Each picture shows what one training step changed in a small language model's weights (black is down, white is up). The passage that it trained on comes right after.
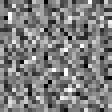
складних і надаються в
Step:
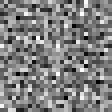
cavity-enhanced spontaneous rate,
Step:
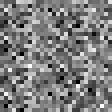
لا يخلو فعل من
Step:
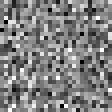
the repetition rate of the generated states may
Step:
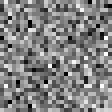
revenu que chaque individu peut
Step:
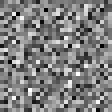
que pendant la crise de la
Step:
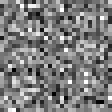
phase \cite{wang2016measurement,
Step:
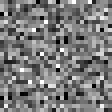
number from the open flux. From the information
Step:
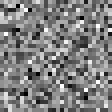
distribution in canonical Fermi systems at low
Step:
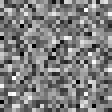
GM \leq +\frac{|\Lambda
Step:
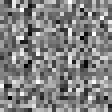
на выделение признаков,
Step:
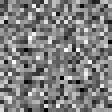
and fails to meet the needs of
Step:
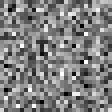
that the ``universal,'' coupling
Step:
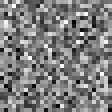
da musculatura mastigatória e
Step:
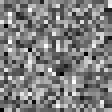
and was connected with the increasing world
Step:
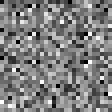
reconstruction and model parameter estimation identically enables
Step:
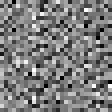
como uma ciência que estuda as
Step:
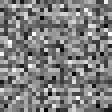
$\Delta y$ and $\Delta \lambda
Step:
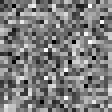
flow structures corresponding to time instants iii and
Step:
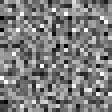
7 loop approximation? Will it come from
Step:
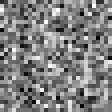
be published elsewhere. The recent experiments
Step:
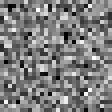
analog node and digital nodes, respectively.
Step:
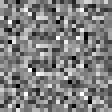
принципу незалежності
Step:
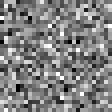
arbitragem. **Revista de
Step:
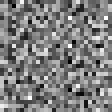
will not discuss them further. We now add a
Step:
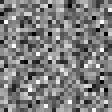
and eventually the relaxation becomes exponential. However,
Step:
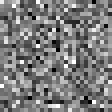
al. (2021). The Global Open
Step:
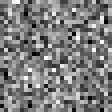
different $T_i.$ But the
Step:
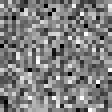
At $C= 0$ where only species 2
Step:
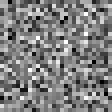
investigate the resulting poles, branch points,
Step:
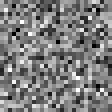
toward the order of 0.01\%.
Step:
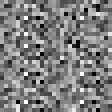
тем, что таким же образом
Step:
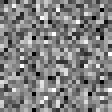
and of the axisymmetric g-mode
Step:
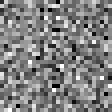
power is achieved for weakly coupled plasmas over
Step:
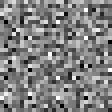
informante MC4F2BB.
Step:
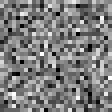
8 members. Here the scatter in the relation
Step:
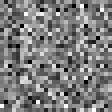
The model is based on a similar setup as
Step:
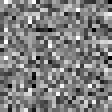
tuzilmalarning barcha
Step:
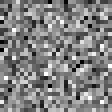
global, diversidad e interdependencia.
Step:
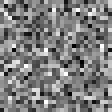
learn more about the path, strength, and
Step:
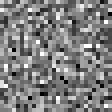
$^{217}$Th isotope alpha
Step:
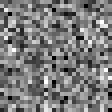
содержит большой
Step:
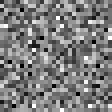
al., introduce a novel method of
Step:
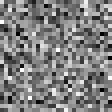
designed the telescope to facilitate the
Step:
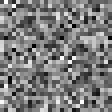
tuvo como objetivo diagnosticar
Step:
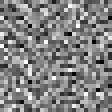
*Archivo Español de
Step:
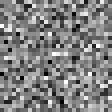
study are $3-12$~keV and
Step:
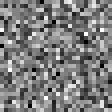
a low probability and there are two scales to the
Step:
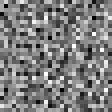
in the frame of interest $q^+
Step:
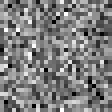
les humains. Il s'agit
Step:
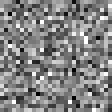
loyihalarni amalga oshirish va
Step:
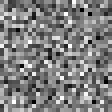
ha afirmado que su manifiesto
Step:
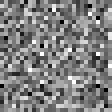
spectrum branch in the energy interval $|\epsilon|
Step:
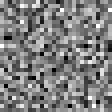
\textit{in vivo} in an
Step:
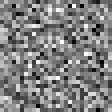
Kesish tezligi ortganda
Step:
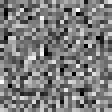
общество. М.: Наука,
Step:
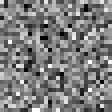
$\Lambda_M$ and the total length of
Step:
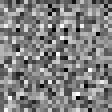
подчертава, че при
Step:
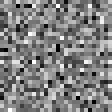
broad range of scales, spanning both small
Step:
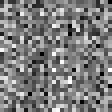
underestimation of the conditional exposure
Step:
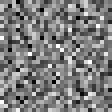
maior poder de extração de outros
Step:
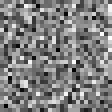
tarkibga bog'liq.
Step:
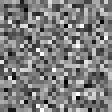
la méthode téléologique,
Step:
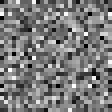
presentation by two | | Someone from
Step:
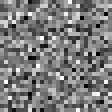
de la socialité rurale,
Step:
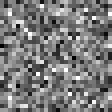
to 0.151). The average value of
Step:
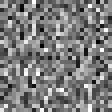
in Figure \ref{scatterplot} and
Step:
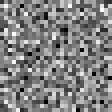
насінню актинідії
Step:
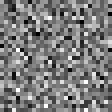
are important for ByteDance operations,
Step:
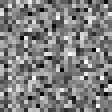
ہیں تو اب سوال
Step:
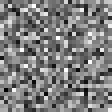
of massive and luminous groups is directly
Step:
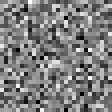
which suggest a steeper slope of
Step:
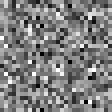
nossa parte, consideramos de especial relevância
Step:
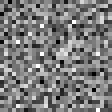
dispersive waves in the form of
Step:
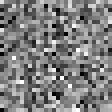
3. Mahmudov N.
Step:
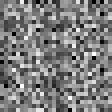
1 млрд. АҚШ
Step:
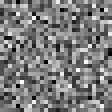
FINAIS O profissional
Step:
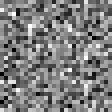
yoki agroturizm sohasining
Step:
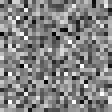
медицинский университет»
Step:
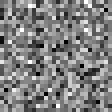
of each journal considered itself to be
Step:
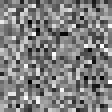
und eine Teilentfernung der
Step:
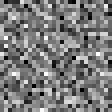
молиявий тизими
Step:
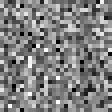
the encounter. The merger has thus
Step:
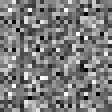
M AKTABGACHA VA
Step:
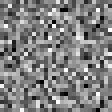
Sirdaryo viloyati
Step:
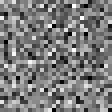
à travers une revue de
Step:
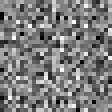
learning to fix the shape of those functions. When
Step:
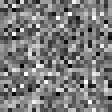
жорий этилишида ўзининг
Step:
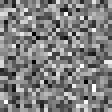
Foram utilizados 222 garrotes
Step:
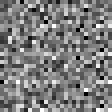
öffentlicher Gebäude an
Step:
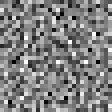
Дилфуза Ботировна
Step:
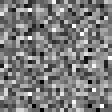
tashqi iqtisodiy faoliyat, turizm,
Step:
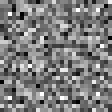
directly connected to the polarization loop, but
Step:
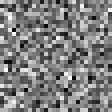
respectively; and the numbers of stacked
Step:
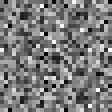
Panel a) The bare bubble
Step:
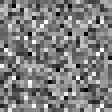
miscorrection rate in order to increase the
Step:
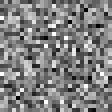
dynamische publicaties hebben
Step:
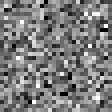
dedutivo. Ao fim do trabalho
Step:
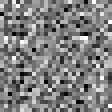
which covariates are involved in the model.
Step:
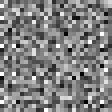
plus favorable pour avoir des spores
